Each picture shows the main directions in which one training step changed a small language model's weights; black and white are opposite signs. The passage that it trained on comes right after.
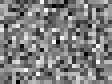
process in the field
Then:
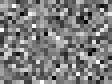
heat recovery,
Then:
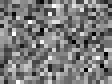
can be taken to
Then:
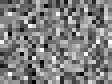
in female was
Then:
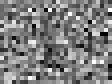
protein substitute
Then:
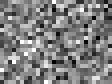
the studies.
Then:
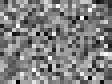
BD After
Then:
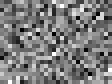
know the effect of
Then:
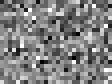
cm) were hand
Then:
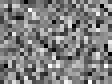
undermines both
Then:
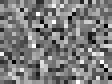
takes needs to be
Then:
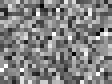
systems and their
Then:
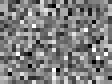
methods. It is
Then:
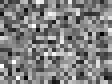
were enrolled
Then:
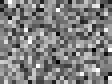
they have no known
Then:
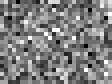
Life of
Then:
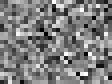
the course of time
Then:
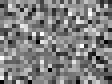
site activities, the
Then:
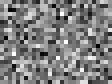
speeds and
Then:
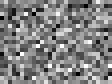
a very important
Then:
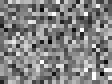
to face acute
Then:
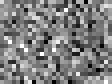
also contributes
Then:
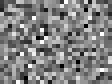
change. AI
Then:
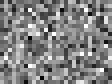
'I' in
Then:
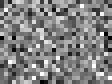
this paper, for
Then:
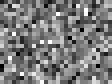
from 0 to
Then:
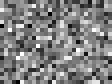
aviation health,
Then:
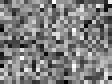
not the only new
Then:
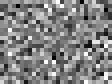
of the formation of
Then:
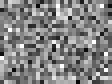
are identified to be
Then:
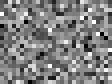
The inhibition
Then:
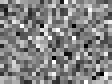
parameters of the
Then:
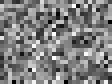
addition the increase of
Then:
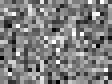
extension programs by
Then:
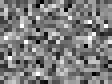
and “True
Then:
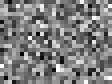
and climate solutions at
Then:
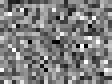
language such as
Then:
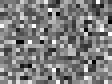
oil is proposed
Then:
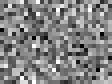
appropriate methods and communication
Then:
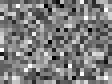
of view, the
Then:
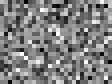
fall within the
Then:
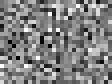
is combined according to
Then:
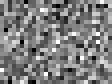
flexible flow
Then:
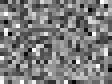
separated values
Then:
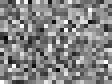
parameters for how they
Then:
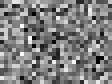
several years, the
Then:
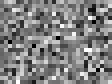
showcasing case
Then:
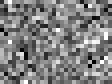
and exchange.
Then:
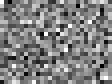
by teachers or students
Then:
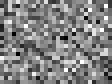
Status Report
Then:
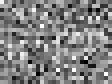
how data need to
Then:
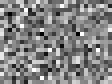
two popular energy
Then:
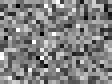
of our research into
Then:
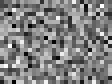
occur only when the
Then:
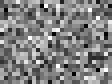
products that of the
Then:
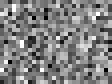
oxidation was observed
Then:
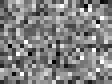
shed. The
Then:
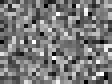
from the statistical
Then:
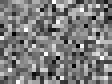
the point where the
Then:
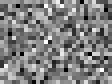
of renal
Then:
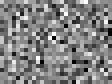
Food security 1
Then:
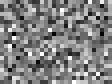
growing interest in
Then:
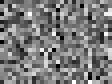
angle between both
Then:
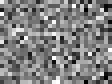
us about the
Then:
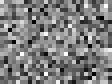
obtained as many as
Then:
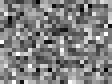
solvent. In
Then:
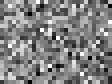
handling classes,
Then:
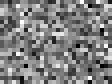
authors have read and
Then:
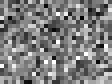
Technology in the
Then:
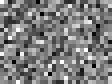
organic phases
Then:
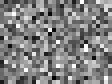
to achieve an
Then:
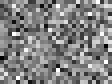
Moura de
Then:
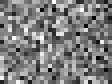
the new features,
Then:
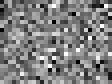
foundation is the
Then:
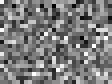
the Cloud
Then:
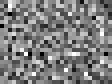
for performing
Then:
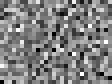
industry, as made
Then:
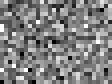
service was shut
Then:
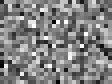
as replacement
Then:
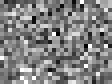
to handle.
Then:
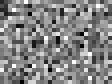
curvature of
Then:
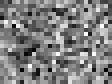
weight. In another
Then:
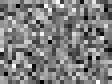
of farmers, land
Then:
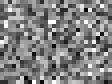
analyses, the
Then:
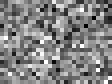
the help of resources
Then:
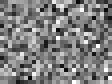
the composites,
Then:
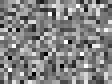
is done in
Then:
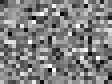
A screen is
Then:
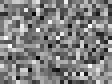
strategic benefits such
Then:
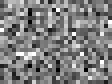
article distributed under the
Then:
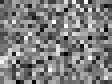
also found to increase
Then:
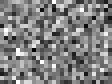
the dependent variables,
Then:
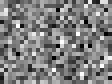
improves water
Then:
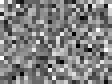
observation results,
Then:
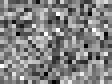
force of 40
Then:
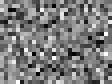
reducing a
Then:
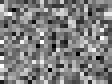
rate, its
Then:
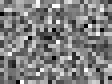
completed a
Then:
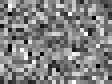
for opening programs
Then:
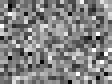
for measurement error
